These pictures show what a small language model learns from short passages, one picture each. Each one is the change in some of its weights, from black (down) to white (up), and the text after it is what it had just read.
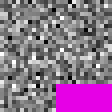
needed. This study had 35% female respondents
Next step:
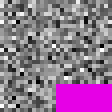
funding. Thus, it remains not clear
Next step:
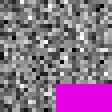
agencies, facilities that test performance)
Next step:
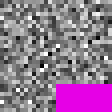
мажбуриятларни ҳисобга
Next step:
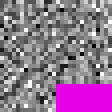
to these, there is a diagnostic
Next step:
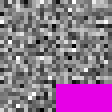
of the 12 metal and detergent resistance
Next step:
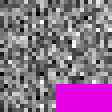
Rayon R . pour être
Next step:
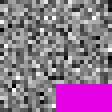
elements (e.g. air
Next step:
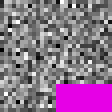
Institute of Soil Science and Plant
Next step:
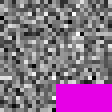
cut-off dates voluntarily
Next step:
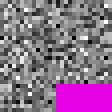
turn, increases the risk of severe
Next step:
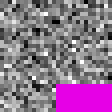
форсункалар мавжуд.
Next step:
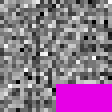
изучение влияния выращивания
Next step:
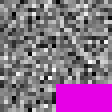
bo’lib ularning bu buyuk
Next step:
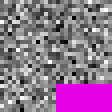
Natural disasters such as
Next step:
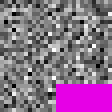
advanced. The present paper adds further experimental
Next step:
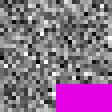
The minimum-inhibitory concentration
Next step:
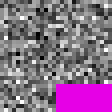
en este primer capítulo
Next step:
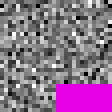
Comunicazioni Wireless
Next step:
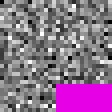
- Production of new metadata
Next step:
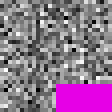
taking place in the republic in this
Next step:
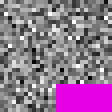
des PC (Thompson &
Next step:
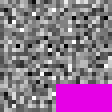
and Technology*. 1–31.
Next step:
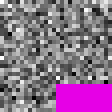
strength of AS4 fibres, but
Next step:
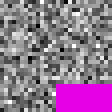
FFT. We also assume the maximum
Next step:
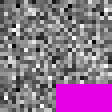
Individuen sowie der
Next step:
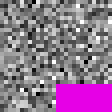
a realização de cálculos
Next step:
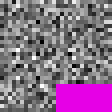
physiological and psychological effects of light
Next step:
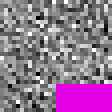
вопросов и ответов при
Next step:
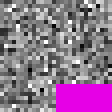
la tercera ley de
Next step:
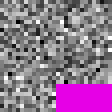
Wisconsin Masion; 2008.
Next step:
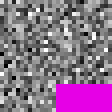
more identical to conventional learning.
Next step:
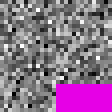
an example of the chlorophyll a concentration
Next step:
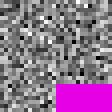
áhmiyeti, onıń
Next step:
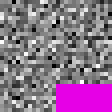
Profiles Table 2 shows the yield data for
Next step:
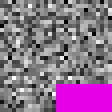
least in part, on driver's
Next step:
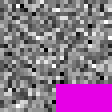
natijaviy omil va ta'sir
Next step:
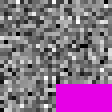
the need to take precautions to ensure
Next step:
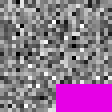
times within a Monte Carlo
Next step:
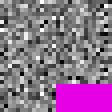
changes with time, it often becomes independent of
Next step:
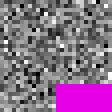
языком» = «**to know
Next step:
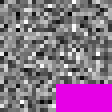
pada gambar 9: Gambar
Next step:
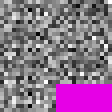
لومړي ځل
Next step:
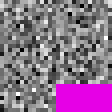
içermektedir. Kazanç
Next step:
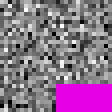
amount of water in the liter, and
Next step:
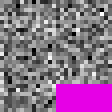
islew beriw ushın
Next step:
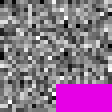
avvalo ota-onaning
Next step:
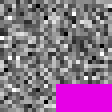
“Прикладные науки и
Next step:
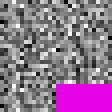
только это закончится, Мир
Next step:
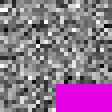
public administration. LoGov
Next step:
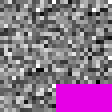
renal cell carcinoma
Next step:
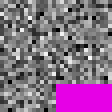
заболеваний), сведения о
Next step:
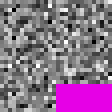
of Interamerican Affairs
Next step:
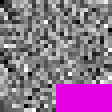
fixed 30% emissions constraint in
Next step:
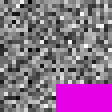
після державної
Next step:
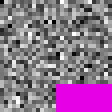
boiler output temperature T_3
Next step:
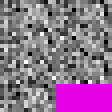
Beruniy manbashunoslikdagi
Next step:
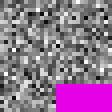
and modal usage, revealing a
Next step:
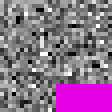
педагогические аспекты развития
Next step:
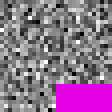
stories. In Torajan
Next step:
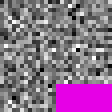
sus ganancias a personas
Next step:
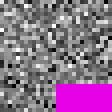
the two algorithms was equivalent (the evaluation
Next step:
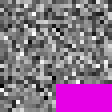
Chinese Academy of Sciences China
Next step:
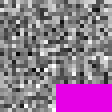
times, then a high-resolution
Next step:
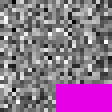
in the lower part of the shell.
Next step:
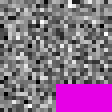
problems of modern medicine; thus every year
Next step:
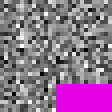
turli darajadagi maxsus
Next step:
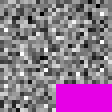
siyosiy va fuqarolik
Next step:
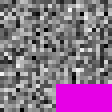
from the system after reaction. A number of
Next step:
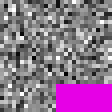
mutual aid in emergencies,
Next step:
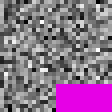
turtle nests on nearby
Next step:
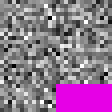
fear, shock, anger,
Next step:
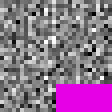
with left-to-right shunting
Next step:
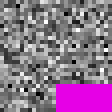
and cardioprotective effects
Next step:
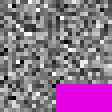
adaptable, with some critical parameters to be
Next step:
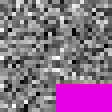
contact. To determine the rational conditions
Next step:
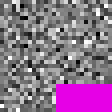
conducted in the pharmaceutical industry for
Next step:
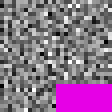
huquqliligi va ta'lim
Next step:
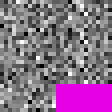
target groups. The objective is to document how
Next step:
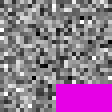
y la acogida de nuevas
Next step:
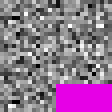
ёки ёмон ният
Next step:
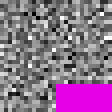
to the fermentation temperature of 8 °C
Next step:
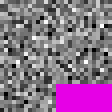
One participant shared, After every
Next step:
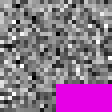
Effect of spacing on corm
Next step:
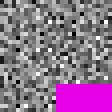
qoʻshimchasi bilan
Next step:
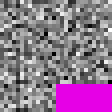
out at room temperature in the shade
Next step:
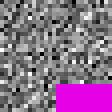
tarmoqlarini oqilona va
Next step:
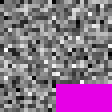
*Lettre du Prestre
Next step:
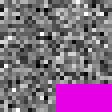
design and create appropriate curriculum and
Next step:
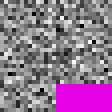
Symbols; Emotions;
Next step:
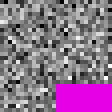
NPM 'de yeni
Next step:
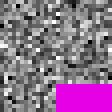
plant each) were dissected to identify the
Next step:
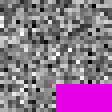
teshigiga ega bo'lgan
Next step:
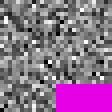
its employees when they retire,
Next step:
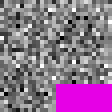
sua combustão que a gasolina
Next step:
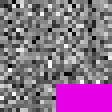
primary data obtained from the distribution of questionnaires
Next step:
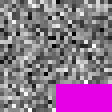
brief, science, modesty,
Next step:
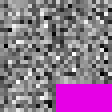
интрига познания. -
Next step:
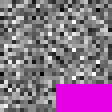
sex ratio is in favor of male population
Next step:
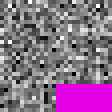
architecture made of stackable and
